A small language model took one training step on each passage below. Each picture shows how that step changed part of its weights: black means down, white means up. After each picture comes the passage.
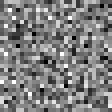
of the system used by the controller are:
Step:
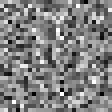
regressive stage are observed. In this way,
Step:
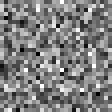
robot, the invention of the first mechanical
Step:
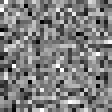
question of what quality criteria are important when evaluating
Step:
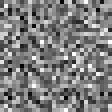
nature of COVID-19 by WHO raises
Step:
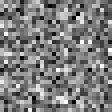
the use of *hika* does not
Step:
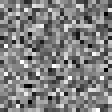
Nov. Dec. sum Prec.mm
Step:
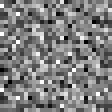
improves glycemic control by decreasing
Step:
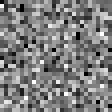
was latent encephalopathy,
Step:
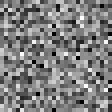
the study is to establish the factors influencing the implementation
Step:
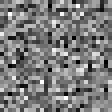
their jobs (Alawamlas,
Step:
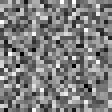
scheduling problem. In the present work,
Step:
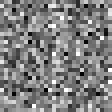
Within the housing system, significant impacts of language
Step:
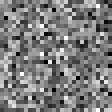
south-east of the Arabian
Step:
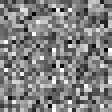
Explanation". In these general explanations,
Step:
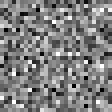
in equation (1) and can be easily determined
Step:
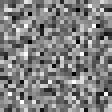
¹Pharm D Intern (Department
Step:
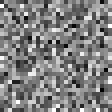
This paper obtains some results about the
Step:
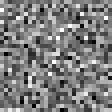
Penetration was considered successful if a
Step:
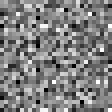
1 (0.5%) from the high
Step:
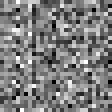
the use of these residues are technical in the
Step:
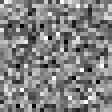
levels are only used to evaluate entropy
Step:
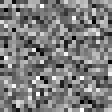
its compliance with data protection laws, such as
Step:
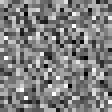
filler. Naturally, date pit
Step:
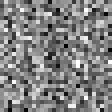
used, another boost of 3% for the
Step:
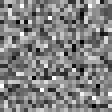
both axes are normalized. Code Model
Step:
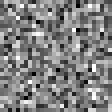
tensile testing were conducted at temperatures of 500,
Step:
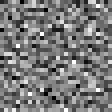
educational systems, the role of critical thinking skills is
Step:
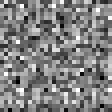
case runs are conducted for more than millions
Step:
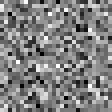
focuses on production problems involving defects,
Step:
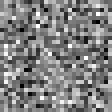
conduct. Although this principle is also highly
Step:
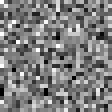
lasts longer, starts earlier (before
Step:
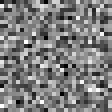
application programming interface. What it means is a
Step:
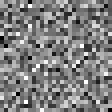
their advantages and disadvantages were expected to
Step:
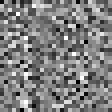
usually prove to be complex and difficult to model
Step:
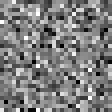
not otherwise apparent. The most symmetric
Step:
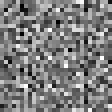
Pap Smear, Human Papilloma
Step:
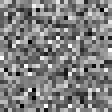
treatment with different maxillary protrusion
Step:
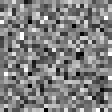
values for the particular system are obtained. The
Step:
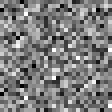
dynamics of MHWs in the context of
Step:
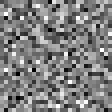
often ask AI to express intimacy and
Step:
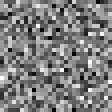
Indian consumers switched to diesel-
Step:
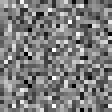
P. Laurent, A.
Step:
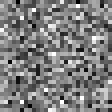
The Spokesperson(s) may
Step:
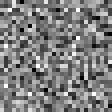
potential for tourism, most of which even today is
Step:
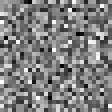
mathematical model. Introduction. Recently, a
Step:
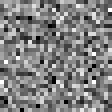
catalyst it is filtered off. Solid catalyst
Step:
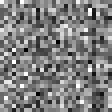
Physical Science among Grade 11 Senior High
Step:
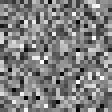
neurodermatitis (focal and
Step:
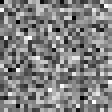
communications elements will apply and be used throughout the
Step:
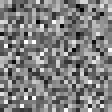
medical students with sample size of 190 students.
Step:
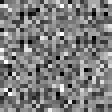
The SM approach is a fully transient approach,
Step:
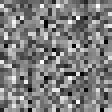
yaqin o'tmishini,
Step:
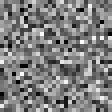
negligible but the better ramification and
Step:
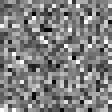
in Germany (Amprion, TSO).
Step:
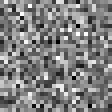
1 km resolution were first aggregated to 31 km
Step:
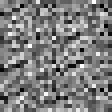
and controlling the efficient cost effective flow of raw
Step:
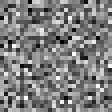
lack of its positive dynamics. In this research two
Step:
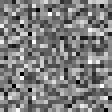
AI, Data and Robotics AI
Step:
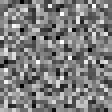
is for them to earn worldwide rankings and
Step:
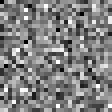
see that a fluctuation of dX leads to
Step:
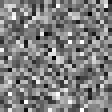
medium-induced radiation. The basic radiation process
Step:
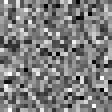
front-end of the platform, the testing and
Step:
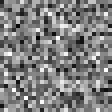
the Georgian government is the formation of a
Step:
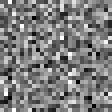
with dry vegetation or barren land are rarely
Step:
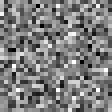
(2018) and Hartono et al
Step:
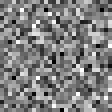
compliments, approval, encouragement,
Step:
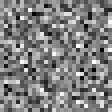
Jiang, Paula Forbes,
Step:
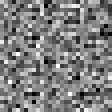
(user interviews) to the design phase
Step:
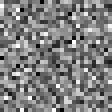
these processes' interconnected nature,
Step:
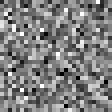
based on one (or more) of these criteria
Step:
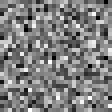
tags was calculated. The experiments were repeated as
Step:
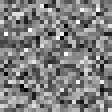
Looking at the production, process it
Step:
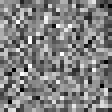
of water. Adhaka: - An old
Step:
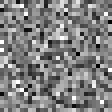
sheds (Figure 1). Figure 1.
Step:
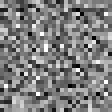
V ₅ - Ilocos White
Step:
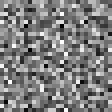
courses to investigation officers that help understand the
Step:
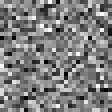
lessen the semantic gap, the patterns
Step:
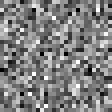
will cover tiling for $n > 4$
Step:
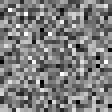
control group was taught without ICT facilities.
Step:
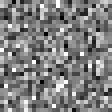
energy dispersive spectroscopy and X-ray
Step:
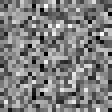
in the activation of TBK1,
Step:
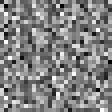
Review of Current Methodologies" reviewed the current methodologies
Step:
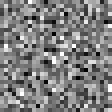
So it is also use for water treatment. High
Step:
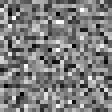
learning without being limited by time and space.
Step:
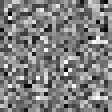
administered via online and onsite methods.
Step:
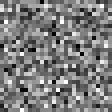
mouth was the highest prevalence symptoms in admitted
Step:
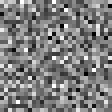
Exchange Rate t-Statistic
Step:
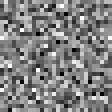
with bounded subset sizes We now turn to
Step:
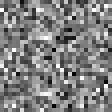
book will be good citizens and committed
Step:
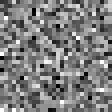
in regions where FEZs are actively being
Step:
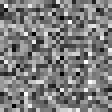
the coexistence of a prototype 200
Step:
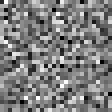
properties. Also, the concept of a soft
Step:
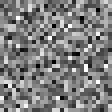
the same table, Learning/Teaching Process
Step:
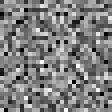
classifying burn severity levels, in the
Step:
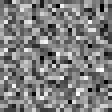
of Arab countries in caring for and supporting individuals
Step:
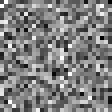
falls under the Northern transitional
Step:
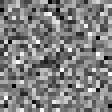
(Findable, Accessible,
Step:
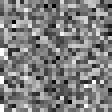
to transform the timbre of a target synthesized
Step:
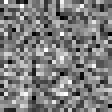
the present, his songs have been frequently
